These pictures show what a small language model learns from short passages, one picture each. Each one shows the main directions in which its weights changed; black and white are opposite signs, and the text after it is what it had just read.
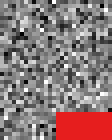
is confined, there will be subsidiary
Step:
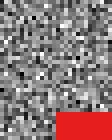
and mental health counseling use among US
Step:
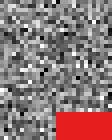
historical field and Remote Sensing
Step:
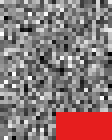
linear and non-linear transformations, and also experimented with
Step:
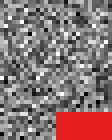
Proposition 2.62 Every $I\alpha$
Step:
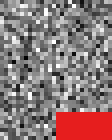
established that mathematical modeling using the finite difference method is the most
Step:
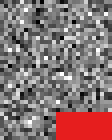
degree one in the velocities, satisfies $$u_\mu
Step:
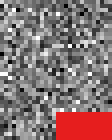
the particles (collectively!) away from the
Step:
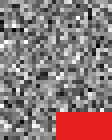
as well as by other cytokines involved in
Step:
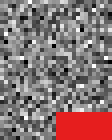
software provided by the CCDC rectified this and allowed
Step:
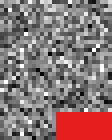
of ScRuSi. {The reduction of the
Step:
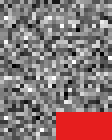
Faculty of Science \\ $\&$
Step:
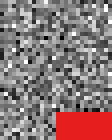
as by direct email invitation addressed to students in
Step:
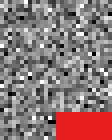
forming equivalent processes for high-rate production - Enables
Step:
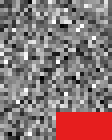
first model we will present we choose not to comply with
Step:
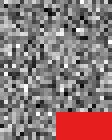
health threats is established through a combination of technological,
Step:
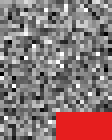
to collect data. The main conclusion was that, boys
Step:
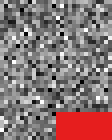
hyperspectral imagery and very inefficient in images alone
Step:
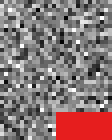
Sub-study 1 depends arbitrarily on the
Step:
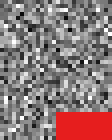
pulse was observed in quiescence with
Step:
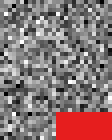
at different levels will collaborate to improve recommendation performance.
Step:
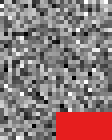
convection zone, and thickness of the convection
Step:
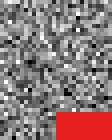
businesses across the world, similarly to what was
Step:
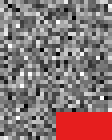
Task~A predicts the outcome of a pairwise
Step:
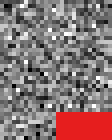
of quantized vortex filaments emerges in
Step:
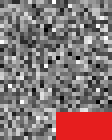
the phenomenon of "Fallen Lands" in the
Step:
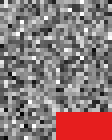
in the full \mfourl\ range after the
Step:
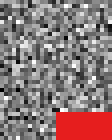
a natural home for the Husimi-Kano
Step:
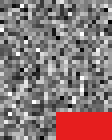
code execution with each input and prioritizing inputs exploring
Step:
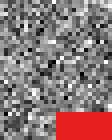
in each halo annulus must be at least
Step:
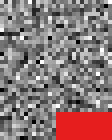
Table 8 of Paper I and the R band catalogue
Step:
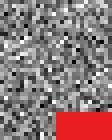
to ensure comprehensive signal coverage for URT. The main contributions
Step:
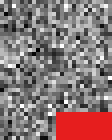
to search and collect data online. XML has been chosen
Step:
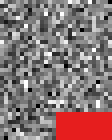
with respect to other systems; however there is a large dispersion
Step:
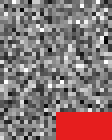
2nd ed. Harlow, Essex:
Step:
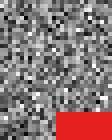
6 Responsibility and resources 6.7 Responsibility
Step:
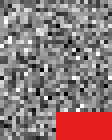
reported. - This supports the feasibility and tolerability
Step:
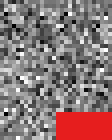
respect to effects considered here is limited to the field of
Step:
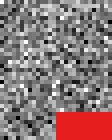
five tones of Gong, Shang,
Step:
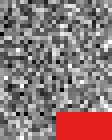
and transportation of agricultural products, especially the
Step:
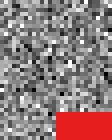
directories. and the listing of the functions are listed
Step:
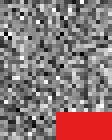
suspending assistance to vulnerable populations.
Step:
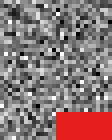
development of relapses in oral mucosal
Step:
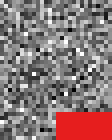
quality metric is a matter of writing a short
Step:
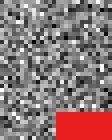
bodies (*sabaygay*), but not
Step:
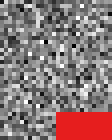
CA Investigation: SA,
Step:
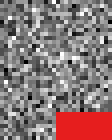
% and 10 % are assigned based on the VOC
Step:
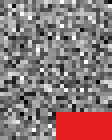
the work reported in this paper. Data availability Data underlying this
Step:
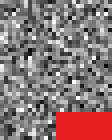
(the combination of NV1, NV2,
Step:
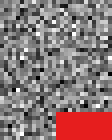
\ {\rm and} \ \beta = y^\dagger
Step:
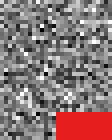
Fig. 1. It consists of the following steps:
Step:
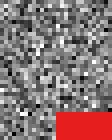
Subnuclear Physics, 27th Course
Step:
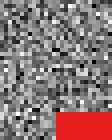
character dependencies within the base tokenization units. The
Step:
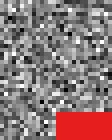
available in Figure 3. Example shows top-6
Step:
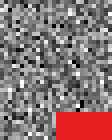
increase, especially in hydrometeorological
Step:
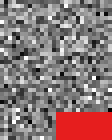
may be able to implement. The current security frameworks expect
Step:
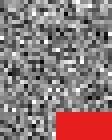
expectation that it will benefit the broader multi-modal
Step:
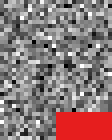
$\bm{\omega} = {\bf n}\times
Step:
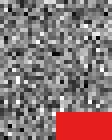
with $c$: $k=c$. Using that for
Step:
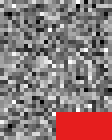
1_Notebook_analysis May 5, 2022 1
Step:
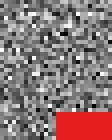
do pose a high risk of DIP chondral
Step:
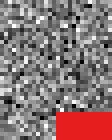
relate to concerns that political and economic interests involved
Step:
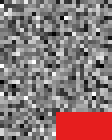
Ural Federal University, 620002
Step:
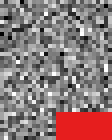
job efficiently, the fact that research has focused on conflict
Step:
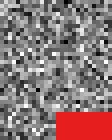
when looking at the topological charge values of the images in
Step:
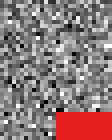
statistic value satisfied the significant level at 9th and
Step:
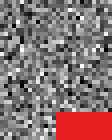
predict the effect of attitude, motivation to comply,
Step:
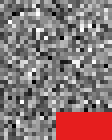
tunable graphene Josephson
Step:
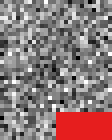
inversion can be also thought of as an
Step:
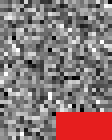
respondents. The population of the study comprised of
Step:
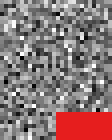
from the light detection and ranging (LiDAR) technology
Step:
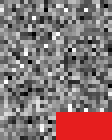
non-archival paper at the AAMAS ALA
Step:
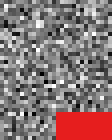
suffer from poor scalability, limiting their applicability
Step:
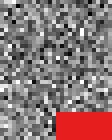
two-loop integrations one may refer to
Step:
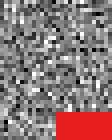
selected 125 non-overlapping areas of
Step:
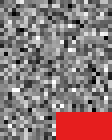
persons living with disability require wheelchair as
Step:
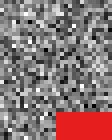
the $k$-th state of the considered basis,
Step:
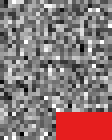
for the JSON-LD syntax representation
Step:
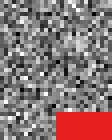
exist in the limiting cases of low density, $n
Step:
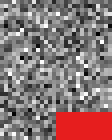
during the first iteration on $Q$,
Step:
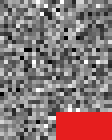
of SPF eggs, and *in
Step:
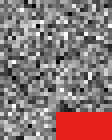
Department of Psychiatry, Christian
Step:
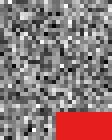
the the Fermi level at $>$4\% strain.
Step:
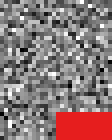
perceived inflation risk, rather than as a robust shift in
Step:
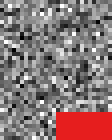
Computacional. Universidad de
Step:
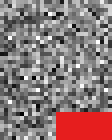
the prosocial behavior scale has high value consistency and
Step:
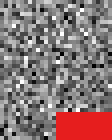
process management other than logistics, the role of
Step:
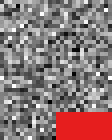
also capable of capturing games with
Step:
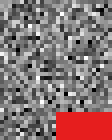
samples/hour), compared to several thousand
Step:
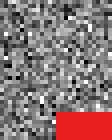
spectrum remains the same. \begin{figure*}[htbp]
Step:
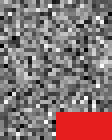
petal Figure 7. Same as Figure 5, but
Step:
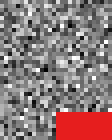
believed that one can conceptually identify where quantum corrections
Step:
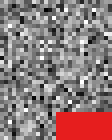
competing interests were disclosed.
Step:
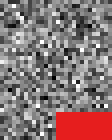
choices on building materials are of crucial importance as they affect the
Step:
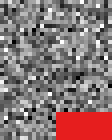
Politics of Representation Dr.
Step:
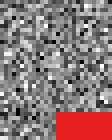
after a thorough evaluation of the relevant literature:
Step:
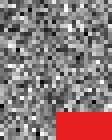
to check node availability for offloading tasks in case of
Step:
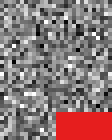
- \psi(0)\vartheta}{t}} } where
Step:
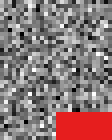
< j\}\) and the diagonal entries
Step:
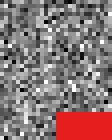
going to exceed \$200,000 which is half of
